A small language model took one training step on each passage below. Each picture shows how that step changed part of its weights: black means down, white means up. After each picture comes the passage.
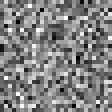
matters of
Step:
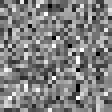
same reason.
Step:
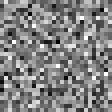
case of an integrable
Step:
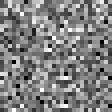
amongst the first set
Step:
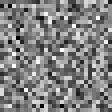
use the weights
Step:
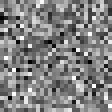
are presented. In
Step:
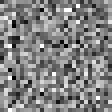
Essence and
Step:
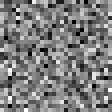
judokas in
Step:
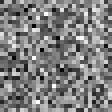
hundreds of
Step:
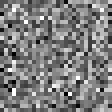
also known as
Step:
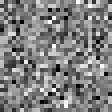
Cantor sets
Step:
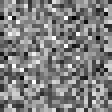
ratio being
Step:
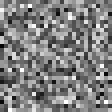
protocol models,
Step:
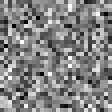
is larger than
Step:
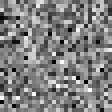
are graded from
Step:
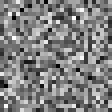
days in
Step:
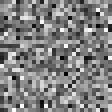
So we have the
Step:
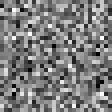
proof that the RH
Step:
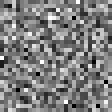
that feasible
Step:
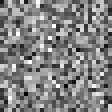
sphere (with
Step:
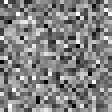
activity performed
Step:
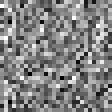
their topological
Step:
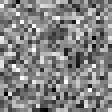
parameters $\alpha$
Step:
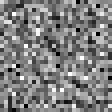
tends to any
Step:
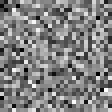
subjects on
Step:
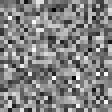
distributions. A
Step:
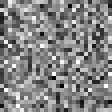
and energy
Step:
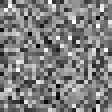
-anomer to
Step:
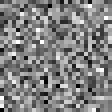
$Y$, respectively,
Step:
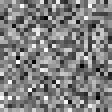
school $30
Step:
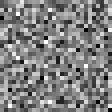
-s$, we consider
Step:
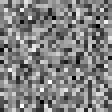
of the proof.
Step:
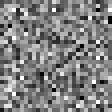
process so as the
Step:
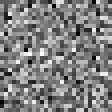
with oregano
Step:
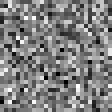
with those of
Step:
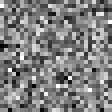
are equivariant
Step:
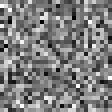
is a topological
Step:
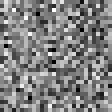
Just by the definition
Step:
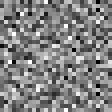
initial state of agent
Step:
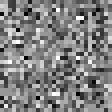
$m$ is not
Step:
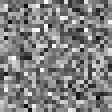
at risk for
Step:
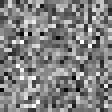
measures of fact
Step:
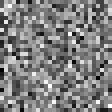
be a vector space and
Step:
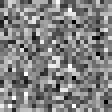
of its “ability to
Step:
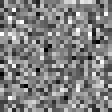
with no electron
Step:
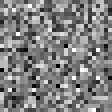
that $V$ is
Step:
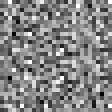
where the central
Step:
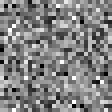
which describes
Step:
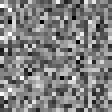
a topological
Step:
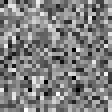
extraction to
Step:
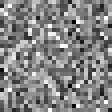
became constant to
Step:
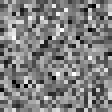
discrete least
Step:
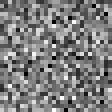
vectors} The
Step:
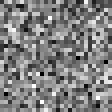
attributes were
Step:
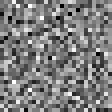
avait contre
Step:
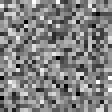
dimension $r'$ and
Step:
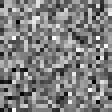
practice as a
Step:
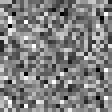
and how long
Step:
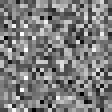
shall fix the
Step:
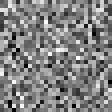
the calculation of
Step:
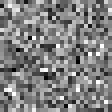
general discourse
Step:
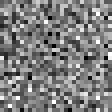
smooth, we can
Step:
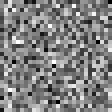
social media
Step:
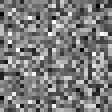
with stannic
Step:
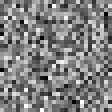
descripted by
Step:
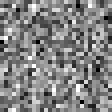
by foreign
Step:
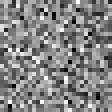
synergy between
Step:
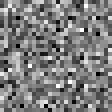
to God;
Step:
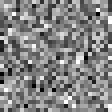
and to do so we
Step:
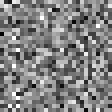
introduced to rein
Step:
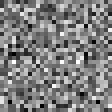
used to find
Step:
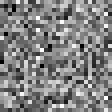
describing function.
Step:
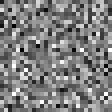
also classified as
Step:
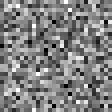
second drying under
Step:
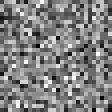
were reported
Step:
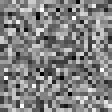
feed is the
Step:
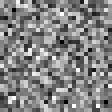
hope that we
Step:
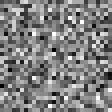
filled dot
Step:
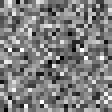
one or more specific
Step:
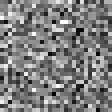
totally real
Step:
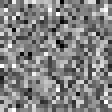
explicitly control
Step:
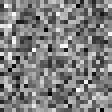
Almost strong
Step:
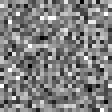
X$, then we can
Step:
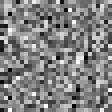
and to widen the
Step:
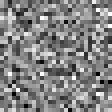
techniques and
